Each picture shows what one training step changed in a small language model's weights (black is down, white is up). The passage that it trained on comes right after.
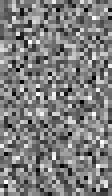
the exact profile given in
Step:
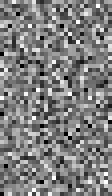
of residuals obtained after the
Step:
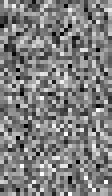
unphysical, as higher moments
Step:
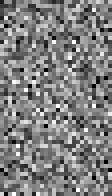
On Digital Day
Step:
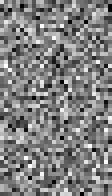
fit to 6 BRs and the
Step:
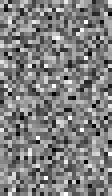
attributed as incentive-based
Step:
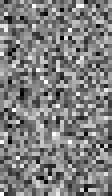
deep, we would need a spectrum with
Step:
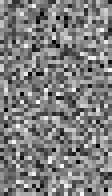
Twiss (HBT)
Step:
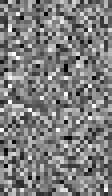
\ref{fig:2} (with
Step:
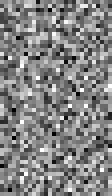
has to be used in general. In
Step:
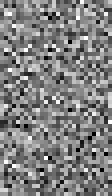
of the values of $\Delta_k$
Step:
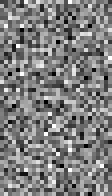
Views | The total number of
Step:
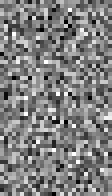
before data standardisation,
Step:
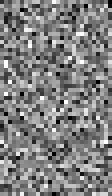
scaler, and threshold are
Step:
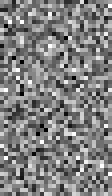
detected dip in the $H$
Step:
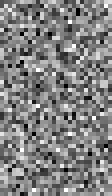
are particularly well adapted to the
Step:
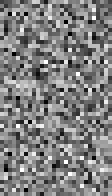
phase the heating is low that allows
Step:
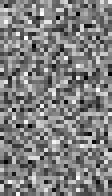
Fock basis of mode
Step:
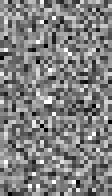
field from the numerical simulation by
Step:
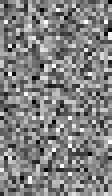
LSST in the optical,
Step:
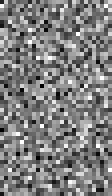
configurations are divided
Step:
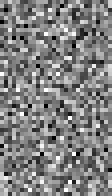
be unity - and indeed,
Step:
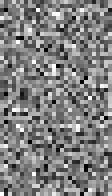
building a coverage
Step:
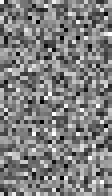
of plane. Dataset for
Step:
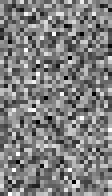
To turn discrete
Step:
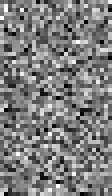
TiO$_2$ and
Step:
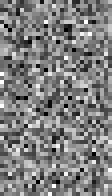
that Miras can have higher order
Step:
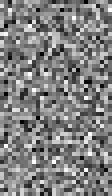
shows a better performance.
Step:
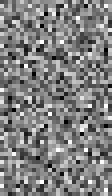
FQECE is then defined in
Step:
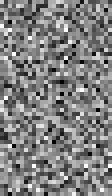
joint reconstruction, the
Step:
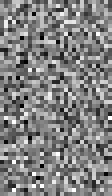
although there is evidence that
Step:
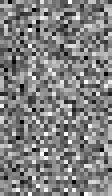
desorption only overlap below
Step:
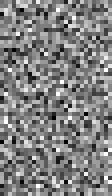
optimal number of slices and
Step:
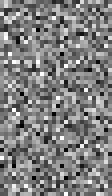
10, and 20 speakers on
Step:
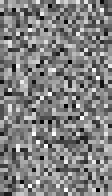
two active secondary users. The
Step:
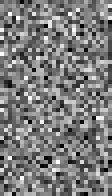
will yield too few
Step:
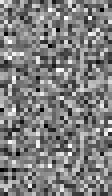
\vert n(k)\rangle $
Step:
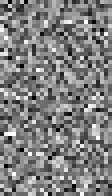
can also affect conclusions
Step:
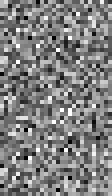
propagation in inference
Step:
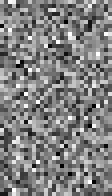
the rotation angle of neutrons
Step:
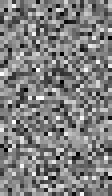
al.'s study, the topics
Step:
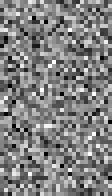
result of the property 3, the
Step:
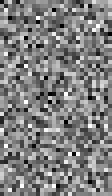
good for the invisible
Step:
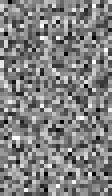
zero, a Noether symmetry
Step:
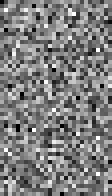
trajectories in this case. We
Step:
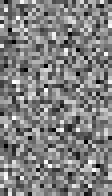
act is a vector and so it could
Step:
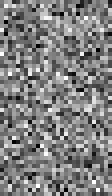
these tasks using the voice
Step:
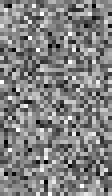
of the geodetic flow normal to
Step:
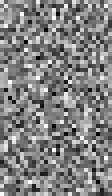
that dust content is linearly
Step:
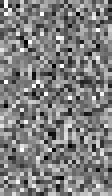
the ordinary space-time
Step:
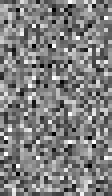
contributions. The total and partial
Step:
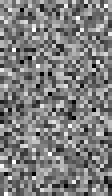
last effect is recognized to
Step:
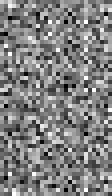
of early learning with a
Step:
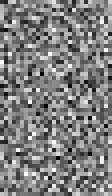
\end{equation} i.e.
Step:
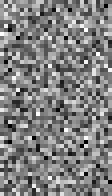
introduces notation and defines our
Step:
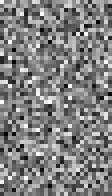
are explored by varying
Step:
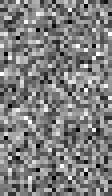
and further find a high-quality
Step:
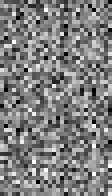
that parents become more
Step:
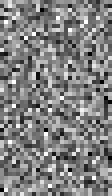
The heavy metal layer is
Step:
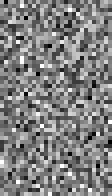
gives the probability of flux variation
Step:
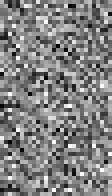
transition from random to geometric phase is
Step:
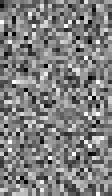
is a measure of how certain the
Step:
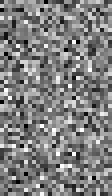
on the increase in user interest
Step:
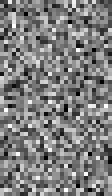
offset to $C_\ell$.
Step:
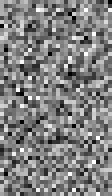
the Association of
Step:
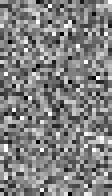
$q$ and is truly
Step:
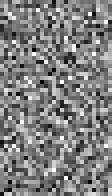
was designed to survive any
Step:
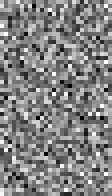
images are taken from the
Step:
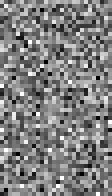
the perturbative analysis, even for
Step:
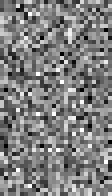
the role of the Hamiltonian parameters
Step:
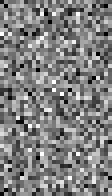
the spin transfer torque induced
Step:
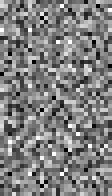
estimate). By comparing and
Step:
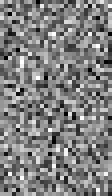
requirements to be met at the
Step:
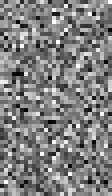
were introduced in university
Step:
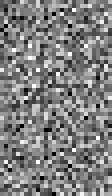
run \#0 in this work,
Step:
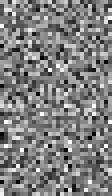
compared with the natural
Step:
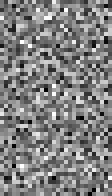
data points by mapping the data into
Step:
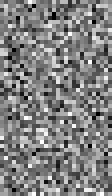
$R$: photometric
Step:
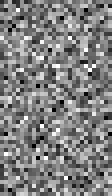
medium. \newblock {\em
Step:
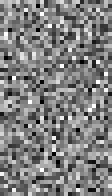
constant, $T$ is the temperature and
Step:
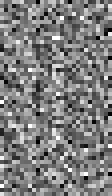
K.K.-G. also
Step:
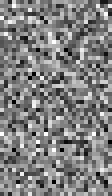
reachable with the given domain.
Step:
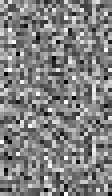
of Wheeler's geon
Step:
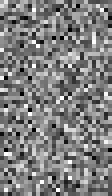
still propagate only two
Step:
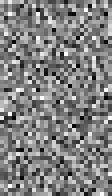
made about the axigluon
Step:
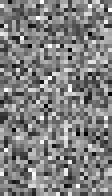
(or the sum and difference)
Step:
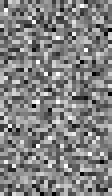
Steer, "An
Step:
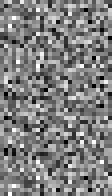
pressure & $\lesssim
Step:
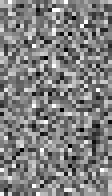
corresponding to coherent structures. The
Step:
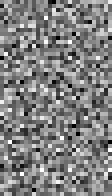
F., Selsis, F., et
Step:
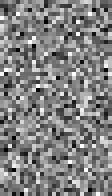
converge to a common state
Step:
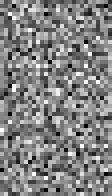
allows us to use general results of
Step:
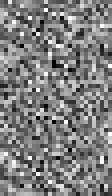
\end{minipage} &
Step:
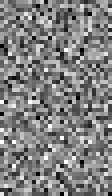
many viable models from the relic
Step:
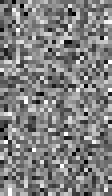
trap held at 15 pN
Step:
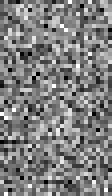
\vec B_\mu )\chi
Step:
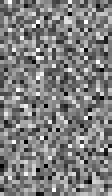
distribution. In panels {\bf
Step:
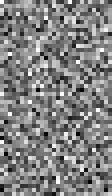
user's actions, potentially
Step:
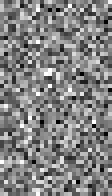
in part by the NSFC under
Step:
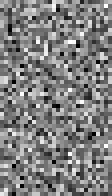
used to predict the power values of
